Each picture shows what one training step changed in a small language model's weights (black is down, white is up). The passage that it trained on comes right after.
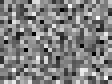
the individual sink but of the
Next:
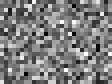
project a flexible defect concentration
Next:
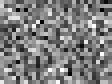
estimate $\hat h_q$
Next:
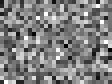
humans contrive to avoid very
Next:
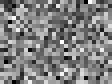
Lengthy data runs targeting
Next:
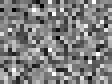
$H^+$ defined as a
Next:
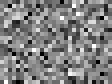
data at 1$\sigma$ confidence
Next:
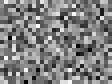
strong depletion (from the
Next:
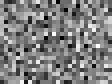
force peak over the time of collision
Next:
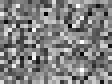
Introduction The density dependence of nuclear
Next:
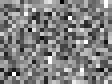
API functions or models. While
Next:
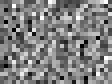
real part of two of these modes
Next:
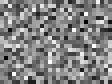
operate on different distance scales.
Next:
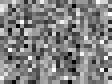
shared by all users is hard to
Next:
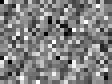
\slc transformations in momentum
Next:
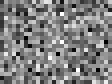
noting that although the term
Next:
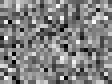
{\em Phys. Rev.} D
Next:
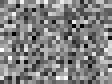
count by the total count across all
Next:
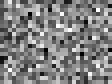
of dust in quite different settings:
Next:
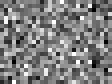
to be noted that Eqns
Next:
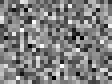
a given qubit of the control
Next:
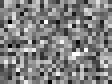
with a requirement that the trajectory
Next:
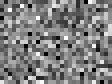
Los Angeles}\\
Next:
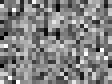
field induced transition enhances the
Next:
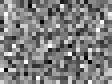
fleets are complying with
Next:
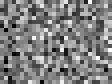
In order to use Eq.
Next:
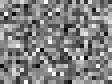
spheroids, $\alpha$ is
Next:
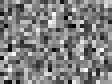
space. If the extra dimensions are
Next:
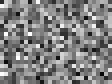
from the source paper and point toward
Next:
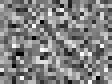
$\mathbf{X}$ be
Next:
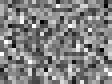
where $\alpha_s$ is
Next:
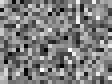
obvious method of finding the maximum of
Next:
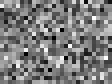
data via LoRA.
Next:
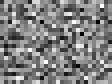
the dynamical picture of the extended geometry
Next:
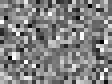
humidor remains a matter
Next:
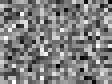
requests, and cached
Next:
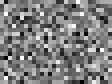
(stride 2), followed by
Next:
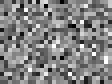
issues. Odd parity perturbations were
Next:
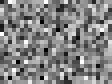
prime above the integral sign implies
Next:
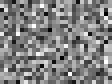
combination. We present an emulator
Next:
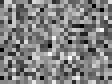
the inexact case, the
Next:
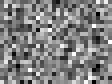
[8], thereby proving the
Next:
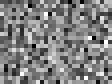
is introduced into the gas that then
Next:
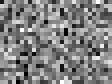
and does not add much to what
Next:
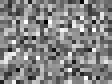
distribution and the escape problem for the
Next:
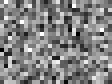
\bibfield {author} {\bibinfo
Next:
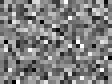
the result to general simplicial
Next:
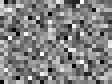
confinement quantitatively reproduces that
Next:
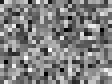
$m$ and dipolar length
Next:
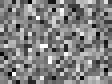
observing the other random variable. In
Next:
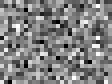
\maketitle \begin{abstract}
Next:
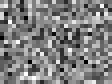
lesion ROI was generated
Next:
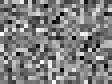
### *Standard* and
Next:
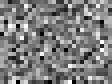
of interactions with the gaseous
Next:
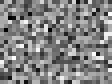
By replacing these results in
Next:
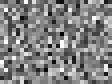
results in a higher standard deviation of
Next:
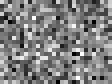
availability, and update
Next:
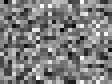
Prof. F. M.
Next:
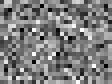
Draayer, who suggested
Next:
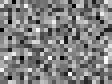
deflections. Thus, the
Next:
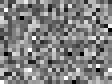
a desired formation geometry while following a
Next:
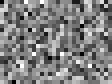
Studio to simulate the nonlinear
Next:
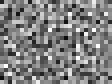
and the particular form of the
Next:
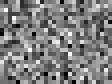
0.5. The text within
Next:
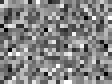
during the detector filling phase and
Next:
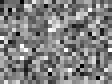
devices can dominate the network,
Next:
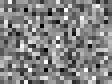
where \begin{equation}
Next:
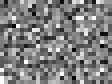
Properties of particular interest are
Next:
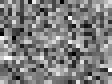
ASR. Speed perturbation
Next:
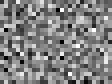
to results from computer simulations.
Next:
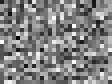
material represents the bound charge density
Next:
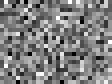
(in their parameter space) while
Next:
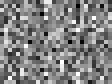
quality, but it plays a significant
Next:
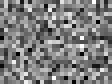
plays a role of the external pair
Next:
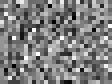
magnitudes higher or slower than they
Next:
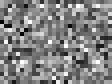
\left( \lambda +
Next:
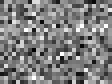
the same manner as for the
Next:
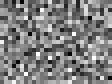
is characterized by the highest correlation between
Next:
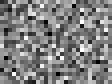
of power flow requests. Each
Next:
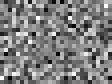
data give slightly larger values. Such
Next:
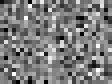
layers of the same channel orientation.
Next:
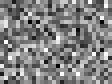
Let us make two limiting examples
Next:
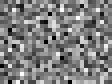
procedure has been carried out in
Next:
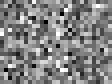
where $ \omega_0 $
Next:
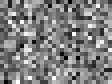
present selection rules with chiral geometry is
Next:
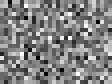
computer simulations the time is discretized
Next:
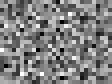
from the unitarity of the scattering
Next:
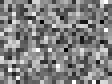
the thermodynamic limit $L\to
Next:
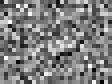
Ratios greater than unity indicate
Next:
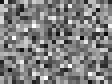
a potential range of approximately 20
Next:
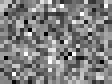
correlations. A recently developed general systems
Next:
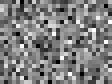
limit is the solution of a certain
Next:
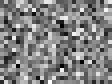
kinematic properties of particle motion,
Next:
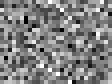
the COVID-19 dataset
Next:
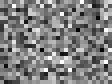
the Weyl symbol of operator
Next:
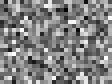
on the network. Our hypothesis is
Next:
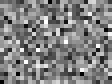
the chargino mass which
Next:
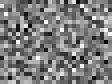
remains experimentally uncertain; the spin states
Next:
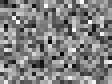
formulae. We notice that
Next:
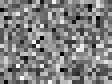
an end to reionization by
